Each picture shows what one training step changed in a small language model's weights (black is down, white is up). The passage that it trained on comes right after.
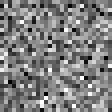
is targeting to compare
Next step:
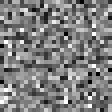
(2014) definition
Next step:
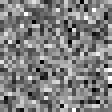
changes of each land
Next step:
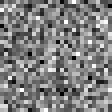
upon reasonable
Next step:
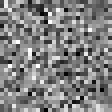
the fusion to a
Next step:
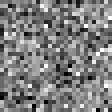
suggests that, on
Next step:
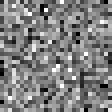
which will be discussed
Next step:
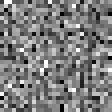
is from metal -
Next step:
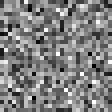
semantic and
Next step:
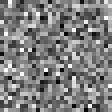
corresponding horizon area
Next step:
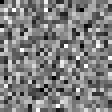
$\varepsilon_o =
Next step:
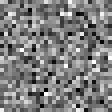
is reflected in
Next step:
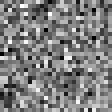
through covering urban
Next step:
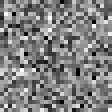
spectras at 1
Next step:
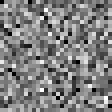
allocation of input
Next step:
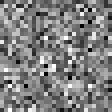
Another simulation run
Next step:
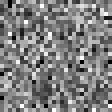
The thin blue line
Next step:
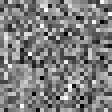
of black holes in
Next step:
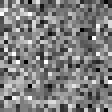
that due to a
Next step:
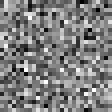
interest embeddings
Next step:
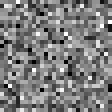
a quality of work and
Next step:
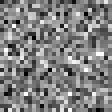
material and design development,
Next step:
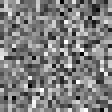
must be well defined.
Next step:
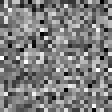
of states of a gas
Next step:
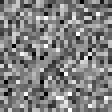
direction, the topological
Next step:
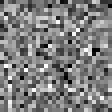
period, there is
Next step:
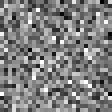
required can be made available
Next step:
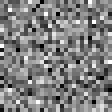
echelle spectra
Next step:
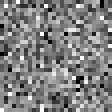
in applications related to
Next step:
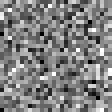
submissive strategies
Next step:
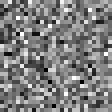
3 \times \sqrt
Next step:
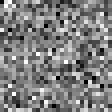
transport even if difference in
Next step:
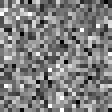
that the most recent
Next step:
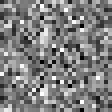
\eea where
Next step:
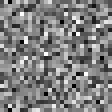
takes place (see
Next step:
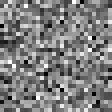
presentations; - A
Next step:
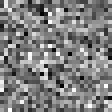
the availability of
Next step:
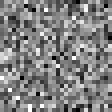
radiation tolerant
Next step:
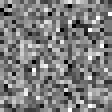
transmit data back and
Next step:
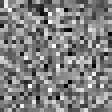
the electrolyte
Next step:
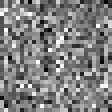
that the value of the
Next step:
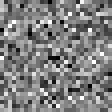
thermal analysis were been carried
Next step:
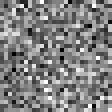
these deaths are
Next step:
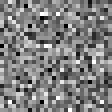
social and cultural
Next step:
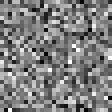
(d)) shows the
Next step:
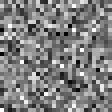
main drawback in
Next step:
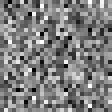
and materials and, as
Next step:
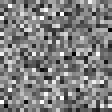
Completion of a
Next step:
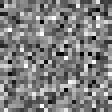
result of two simple
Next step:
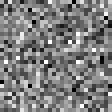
in the snail
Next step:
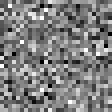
runtime prediction
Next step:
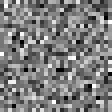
we extend the study
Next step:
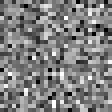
*N Engl J
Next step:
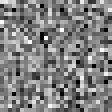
which physically corresponds to
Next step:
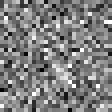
for condition 1, Figure
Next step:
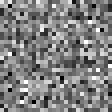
pure water). The
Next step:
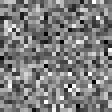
We simulate the full
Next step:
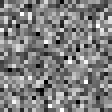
largest value of the
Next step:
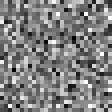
SOEs State
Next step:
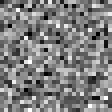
existing software engineering
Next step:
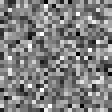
hard X-ray
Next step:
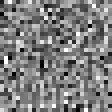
model to annual
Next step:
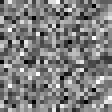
questionnaire were
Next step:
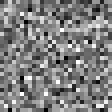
skills, Networking
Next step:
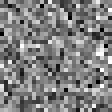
consequence of
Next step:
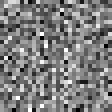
only to the third
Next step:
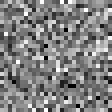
coherent states
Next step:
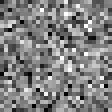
supervisor was
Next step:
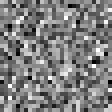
Grade –
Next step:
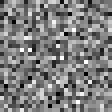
are the corresponding set of
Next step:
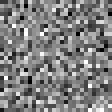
telemetric strain
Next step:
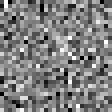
model, the considered spectrum
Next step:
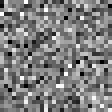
graph $G =
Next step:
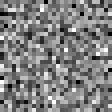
up 10.2 percent
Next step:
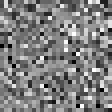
correlation for the former
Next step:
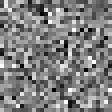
the considered system was
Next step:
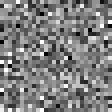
a representative sample of
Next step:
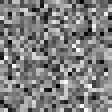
(right) shows that
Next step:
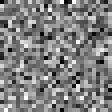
replaying the program
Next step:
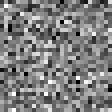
alternatives in tasks such
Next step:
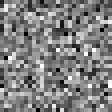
practice of education even if
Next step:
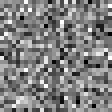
curriculum at
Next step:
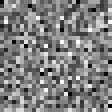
positive peaks and a
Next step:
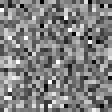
with the cosmological
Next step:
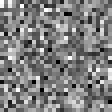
and encountered by
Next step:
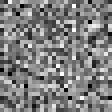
linear combinations are
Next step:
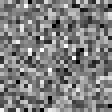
selected. Due to
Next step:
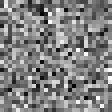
the distance between each
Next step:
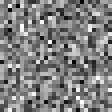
credits perform
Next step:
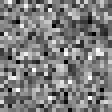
fatigue and
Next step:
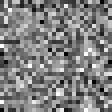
of the kinetic evolution
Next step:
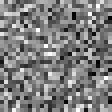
reduces to JT
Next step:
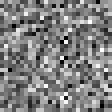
it may lead to expansion
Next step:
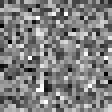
insist that free
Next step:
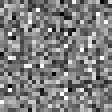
required signal for primary
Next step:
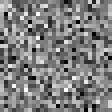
not hold if the
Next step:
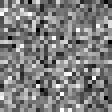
that some aspects
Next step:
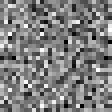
1 meter for a
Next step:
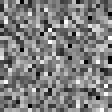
during subsequent
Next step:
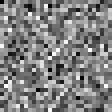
temperature over the long
